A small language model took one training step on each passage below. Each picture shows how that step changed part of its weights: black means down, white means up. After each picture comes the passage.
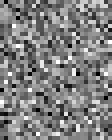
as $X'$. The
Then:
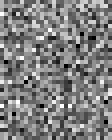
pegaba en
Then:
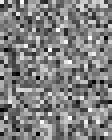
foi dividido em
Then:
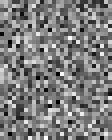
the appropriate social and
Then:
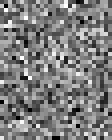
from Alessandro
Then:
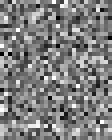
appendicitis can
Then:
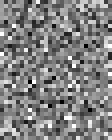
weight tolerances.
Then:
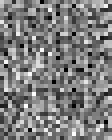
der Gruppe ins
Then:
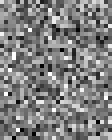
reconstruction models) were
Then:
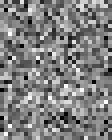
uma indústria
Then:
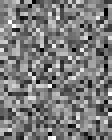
enzymes and the
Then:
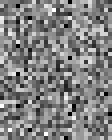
devices [10], but
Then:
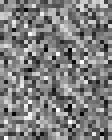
to 41 the amount
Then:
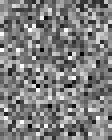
of emotion recognition
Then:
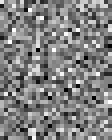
section we calculate the
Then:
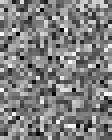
Бентама), що
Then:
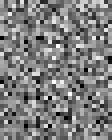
orbits, with the two
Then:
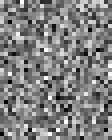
la Tabla 1 se
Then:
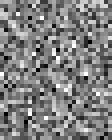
MeV regime, because
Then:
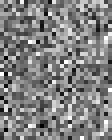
como instância relacional
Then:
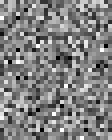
situation, it is
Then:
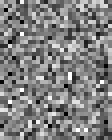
longitudinal loaded
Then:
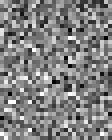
the control group mentioned
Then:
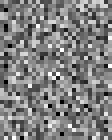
CX} gates were
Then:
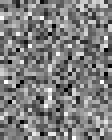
In our study, successful
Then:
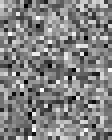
new century innovations.
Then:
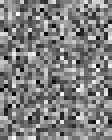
Л. Н. и
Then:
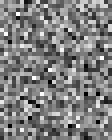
list of interviewees.
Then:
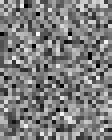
set problem are employed in
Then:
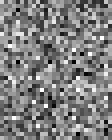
exponential disks.
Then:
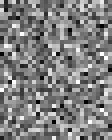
oxygen species that
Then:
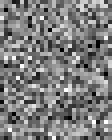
Trisodium salt
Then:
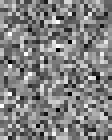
additional protection for potential
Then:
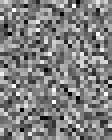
It then compares the new
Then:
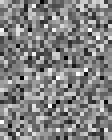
this problem, a new concept
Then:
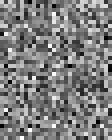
into one convection
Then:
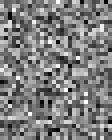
anatomical region
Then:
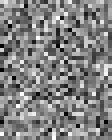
other English accents
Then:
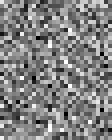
this process is also addressed
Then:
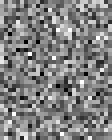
operation, where a
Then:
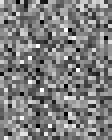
access network area. This will
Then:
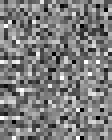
xenon gas by
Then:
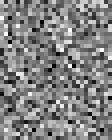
alternative equation to Eq.
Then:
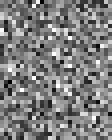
and point, since words following
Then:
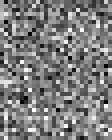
in the future".
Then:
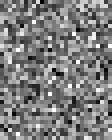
which often suffer from
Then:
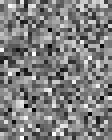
theory of evolution as presented in
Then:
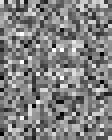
electron number density is greater
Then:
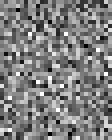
are instances G66 and
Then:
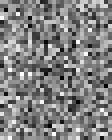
TCSC Figure5
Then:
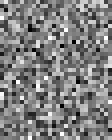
New York,
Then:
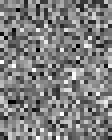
are Riemann
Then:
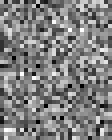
due to the fact that
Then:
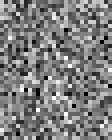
about 50% of all the
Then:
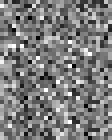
ones that determine the main
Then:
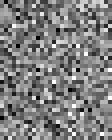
as part of the Old
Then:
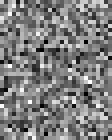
error reduces for the
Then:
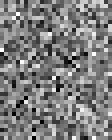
quality of services provided by
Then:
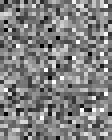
by fluorometer
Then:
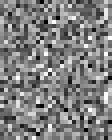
sob o enfoque
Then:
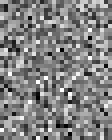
Run 1 sample for
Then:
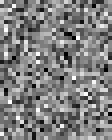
be described? 3. Is
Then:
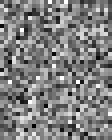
basis saturates the quantum
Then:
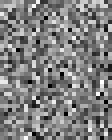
\end{align} where
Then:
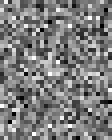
and doctors who
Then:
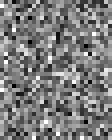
on the conservation of
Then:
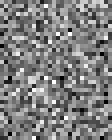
do século,
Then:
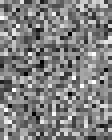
i.e. the increase
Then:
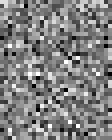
other model sizes we use
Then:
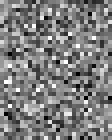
of Competence in
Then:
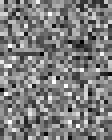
doping is not only
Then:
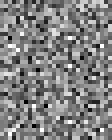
that the community's
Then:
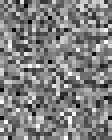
ao coletivo e tem
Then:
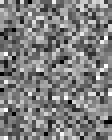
organizacionais em
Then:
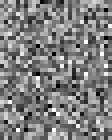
dashed) and the sum
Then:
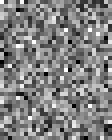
dimension $N \times
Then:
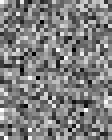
sustain the growing demand
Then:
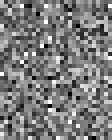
of eight states and has
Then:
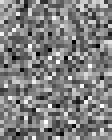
develop a European network of
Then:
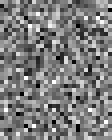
thus excluding them from
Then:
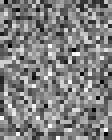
in het minst
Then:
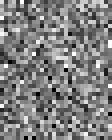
variables such as age,
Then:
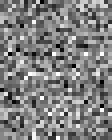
which is a popular product
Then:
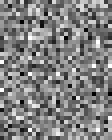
como finalidad promover la
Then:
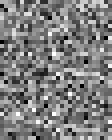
Secondly, the choice
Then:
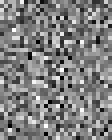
за развитието
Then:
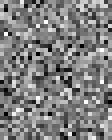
1 we observe
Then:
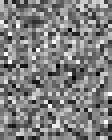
und Werkzeuge
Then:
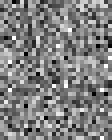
its hazards)
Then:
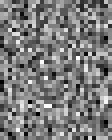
the MEL Scale.
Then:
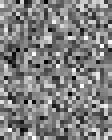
evidence in the body of
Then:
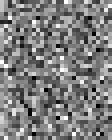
dislocations formed
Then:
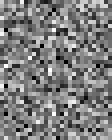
probability amplitude, is responsible
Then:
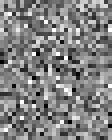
test is, that if the
